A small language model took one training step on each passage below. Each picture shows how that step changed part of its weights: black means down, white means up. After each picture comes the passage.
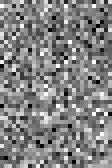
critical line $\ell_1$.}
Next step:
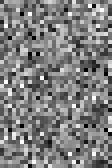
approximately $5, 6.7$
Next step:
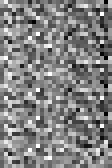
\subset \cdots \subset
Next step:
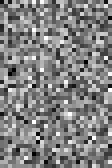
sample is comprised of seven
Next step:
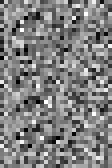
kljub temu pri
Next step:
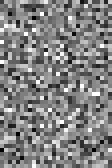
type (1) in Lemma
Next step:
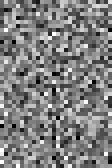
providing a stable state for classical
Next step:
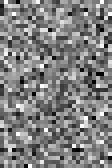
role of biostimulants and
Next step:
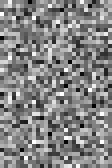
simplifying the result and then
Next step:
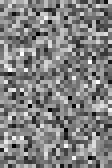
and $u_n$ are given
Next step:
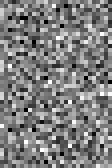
ta'lim, an'anaviy
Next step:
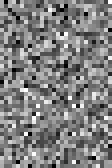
every rectangle $R$, the
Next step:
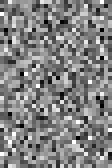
rings, and there exists an isomorphism
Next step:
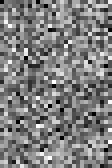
Οι NEETS
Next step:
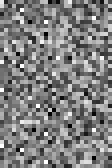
Sobresale lo que el
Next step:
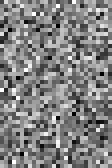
= 0$. In particular,
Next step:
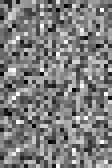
ishlash, oziqlanish
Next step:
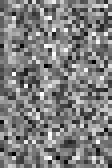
follows, we note \be
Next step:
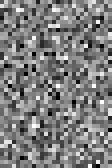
performs a top-down search for
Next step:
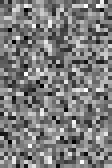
qiladi, bu bilan bilimlarning
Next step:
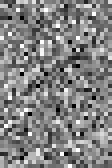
$A_0$ parameter which results
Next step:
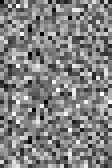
order behavior can be observed. Also shown
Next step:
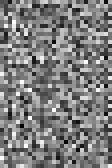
profile, memory, action, and
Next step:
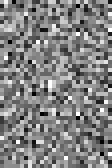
Cangiano et al.
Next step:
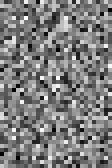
treats the related issues of
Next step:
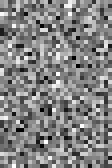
crossings, matching very well with the
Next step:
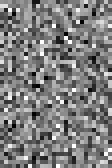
$s\in\C$ and
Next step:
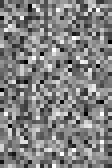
*Metode Penelitian
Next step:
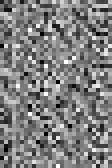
этиб қолмай,
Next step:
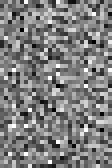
high-contrast homogenization
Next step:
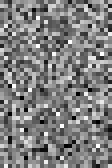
Passe Bouéni,
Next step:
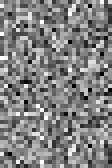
MC. The symbols are the
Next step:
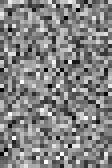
diameter and volume at most 1
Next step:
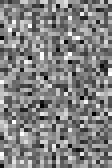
square-root problem that if
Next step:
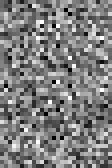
/ Ўқув
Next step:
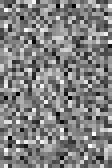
of F_P} For $x
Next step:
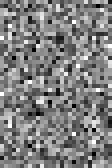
partial action of $G$ on
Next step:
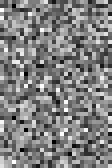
and annihilation field operators,
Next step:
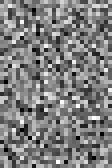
be shown in a straightforward manner using
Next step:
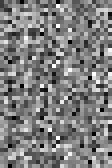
зависимость K от
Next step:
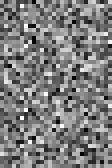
of integrated logistics management].
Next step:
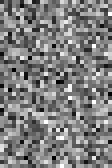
la investigación empodera la
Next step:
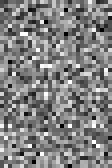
been started since $1958$,
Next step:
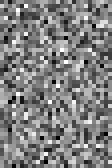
bo'lib, u shaxsning
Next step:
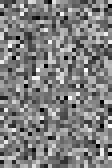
Corporate Governance atau
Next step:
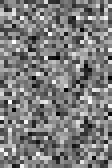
bildiretuǵın feyil
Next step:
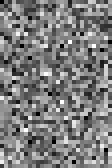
estetik va mehnat tarbiyalarini
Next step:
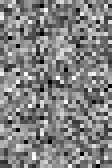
key update mechanism that guarantees both
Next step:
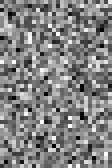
(4) In particular, every invariant
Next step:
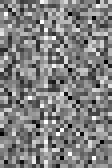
расположенного в
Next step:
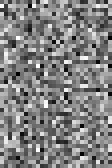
This study has two contributions.
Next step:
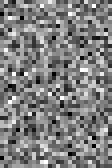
problem is deliberate: the
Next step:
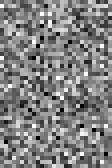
In order to see whether the observed maximum
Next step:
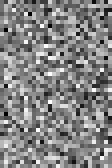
\choose 2}\cdot
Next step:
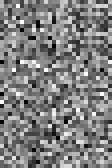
the large lifetime of
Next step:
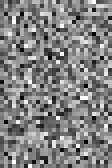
left-ordering, there is no
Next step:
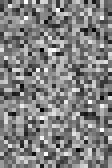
et al. Protection of
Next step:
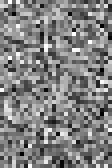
300~MeV, recall
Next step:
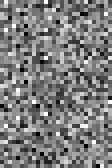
highlighted, considering both its specific
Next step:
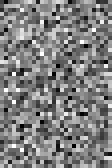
of this on the gravity side include the
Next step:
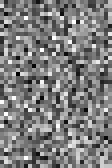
therein. However, to our best
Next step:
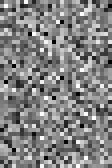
These ideas led to the exact
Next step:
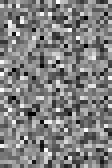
the shift is an order of magnitude larger
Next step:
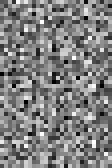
the fundamental polyhedron has two
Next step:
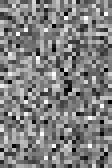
the coordinates are given by \[
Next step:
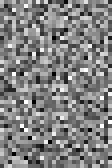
summation convention; the index
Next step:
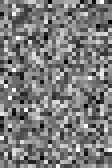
no próprio ritmo
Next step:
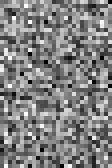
is infinite dimensional and so in order that
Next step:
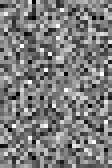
académica y social del
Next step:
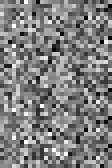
replace the L-M algorithm.
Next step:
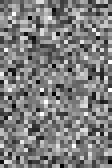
consequence of the high prevalence of
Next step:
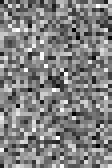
overall factor is determined by the dimensionless
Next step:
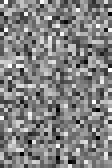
A_i$, $\forall j
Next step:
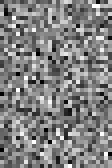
the case if each driver's
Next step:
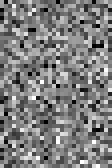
baixas cargas e
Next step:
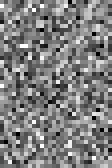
la fascinación de la
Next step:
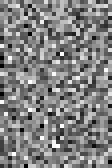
are challenging to fit and
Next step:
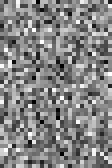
is a representation of $X$ that
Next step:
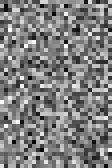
эса цивилизация
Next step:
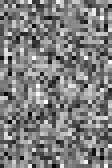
set of pre-designed models
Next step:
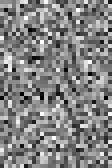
size $s$ for four different
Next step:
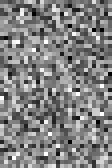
is same as that of classical
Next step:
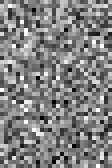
be compensated at the
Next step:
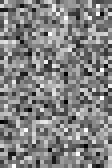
Terms in the Hamiltonian for both
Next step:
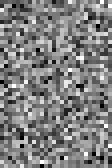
the absolute values of the accumulation
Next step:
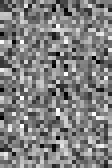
ўсиши натижасида
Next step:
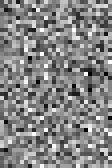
were profitable for the 12 largest
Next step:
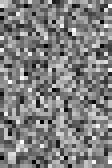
or other income for a period
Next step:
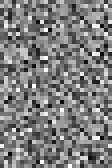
readily found in the literature. If
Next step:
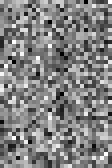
local Lipschitz constants are known
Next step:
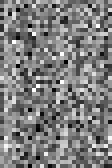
Zum Schluss werden die
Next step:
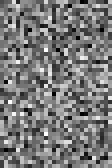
this moment, typically setting in
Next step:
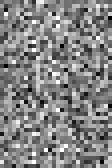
xoli teng imkoniyatlar
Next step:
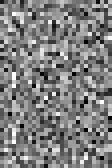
fcc single-phase, and
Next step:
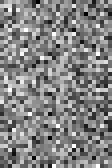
and $\R\R$ scattering
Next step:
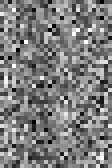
internação. **Revista
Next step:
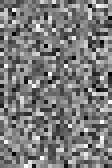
Бога, кроме
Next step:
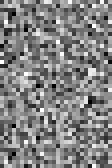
is initiated by the strange
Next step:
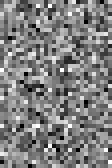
on these Wyckoff positions
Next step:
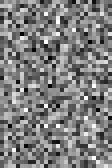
de contrôle et de
